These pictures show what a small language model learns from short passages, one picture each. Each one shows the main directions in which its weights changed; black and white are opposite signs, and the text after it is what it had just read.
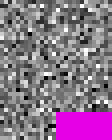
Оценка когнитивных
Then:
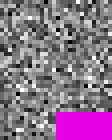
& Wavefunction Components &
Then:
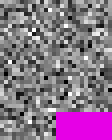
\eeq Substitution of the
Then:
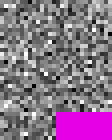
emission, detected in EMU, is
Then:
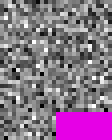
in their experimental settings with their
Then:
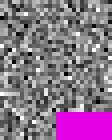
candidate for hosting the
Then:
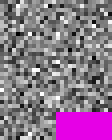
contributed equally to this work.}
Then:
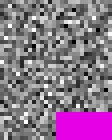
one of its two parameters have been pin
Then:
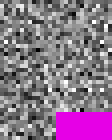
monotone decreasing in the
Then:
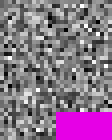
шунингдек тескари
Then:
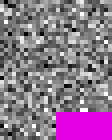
eliminando os problemas que aumentam
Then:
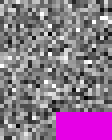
and sufficient ancilla DOF
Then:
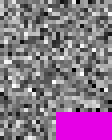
there exist correlations between different elements
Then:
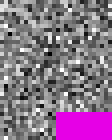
CAPITULO 1
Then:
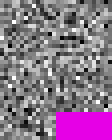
of LSTM network used in the
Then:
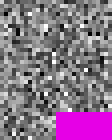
the phase-locked states, which leave
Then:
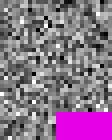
kunda keng ko'lamli
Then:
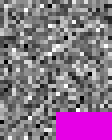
– книги, стул –
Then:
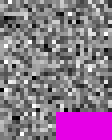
fotoğraf, video,
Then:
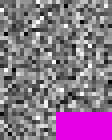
\vskip.5cm \section{
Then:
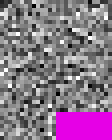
of the so called LDA+U
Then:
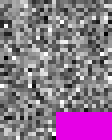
the infrared. Though we will not
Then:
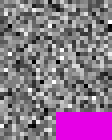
semicontinuous Au
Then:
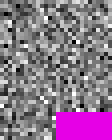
“Dunyo tarixi 10 ½
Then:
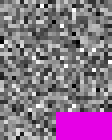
the corrected ML methods compared
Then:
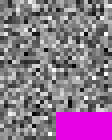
extra-solar planets in the
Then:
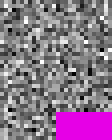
framework, reliable mass
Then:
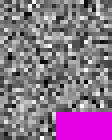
yordamida kod yozmasdan
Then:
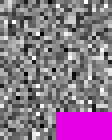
from \cite{DHS} vs.
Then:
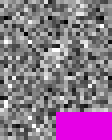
(Trabajo original
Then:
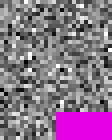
accessible information in high-dimensional
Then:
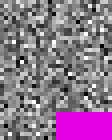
un buen estado de conservación.
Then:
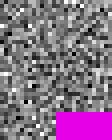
relevant urban entities
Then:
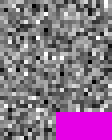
logistics elements may be
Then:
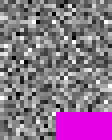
які повстали під
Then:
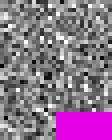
namely the linear relationship between
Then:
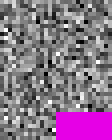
tipo di aiuto se
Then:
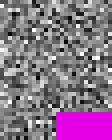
self-consistent ionization
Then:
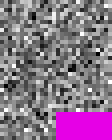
ou abusivas, tendo em
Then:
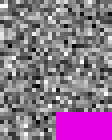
ko'plab operatsiyalarni
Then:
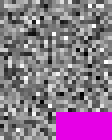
we also emphasize the region where heating
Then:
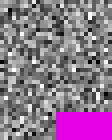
refleksi, dan evaluasi
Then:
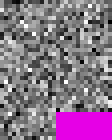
NBS nastoji da
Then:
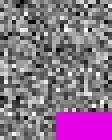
sense the Roper resonance is
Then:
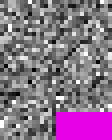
estables y que influyen en
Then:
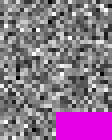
= 260 meV. Dashed
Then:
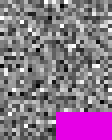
impulsos descendentes, lo
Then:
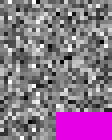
: Вид. будинок
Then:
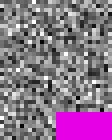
tekanan emosional dan
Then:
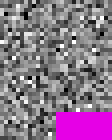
и современные задачи :
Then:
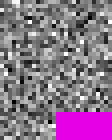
fe`l-atvori, ham
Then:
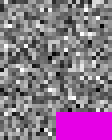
directly, thus providing the
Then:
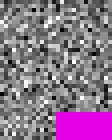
the end of 2017 and the full
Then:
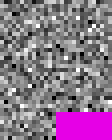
e à perda de confiança nas
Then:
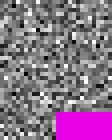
к кислотности обычно
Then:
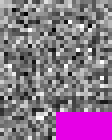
des échanges commerciaux.
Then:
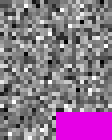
1 × 2 × 2 supercell with
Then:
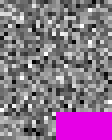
desconfianza, donde el
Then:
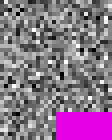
the authors have studied the time
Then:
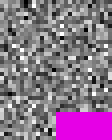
s}(T)$ that is not affected by
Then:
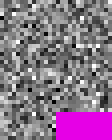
different in case of IVE as the
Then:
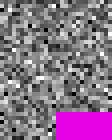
Physics, Wang $et$ $al$.
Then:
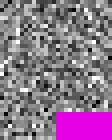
parameter $\theta$ modifies the
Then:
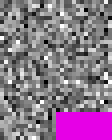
a given number of competitors.
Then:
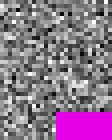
and we treat it first. Because
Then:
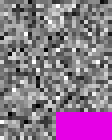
L.}\\ Neutrino
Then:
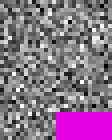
dwarf AGN frequency
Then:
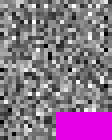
in the configuration reach a
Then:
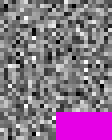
middelen hun eigen
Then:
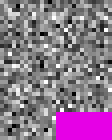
interval $x\in(x^o,
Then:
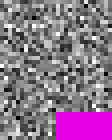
as well as the two neighboring
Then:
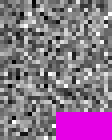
tibia com marcas de corte
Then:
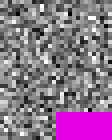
raqamli ta'lim muhitidan
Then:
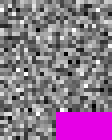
ROC curve of SIZ
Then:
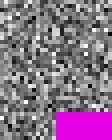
the samples are very small, and
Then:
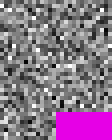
no mesmo tom verde da
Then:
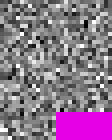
subgroups near $\beta_f$,
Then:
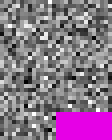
communication and sensing rates
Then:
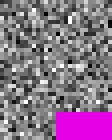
degrees in 24 uniform
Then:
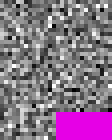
a simple stochastic model of
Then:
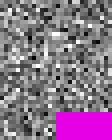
consistent alternative to the canonical
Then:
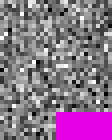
the computation of the thermal
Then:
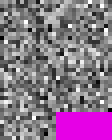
virtual medium. The
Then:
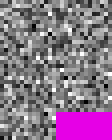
Antonio Joaquim.
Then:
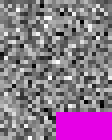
the best results are obtained using a refined
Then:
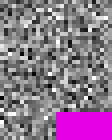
provide uncertainty information;
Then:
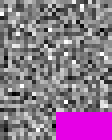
of large or giant unruptured
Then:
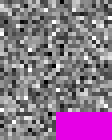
a 64-bit system running
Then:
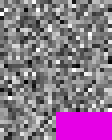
it not very important in animation
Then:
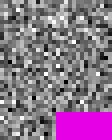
Científica, Desarrollo
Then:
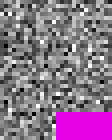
de s'approprier la
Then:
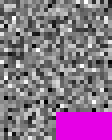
grammar, some parses will
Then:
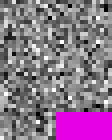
2 rather than 1 from the model. We
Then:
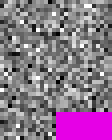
H. Huang, A. E.
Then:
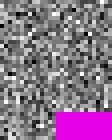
we applied in the search for
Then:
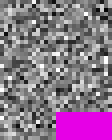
data. A very good agreement
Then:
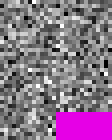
shakllanishining muhim
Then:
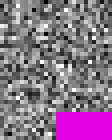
x^\nu = -\omega \tau
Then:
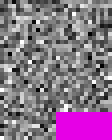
prompting an aggressive
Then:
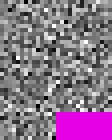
possibilidades que antes não
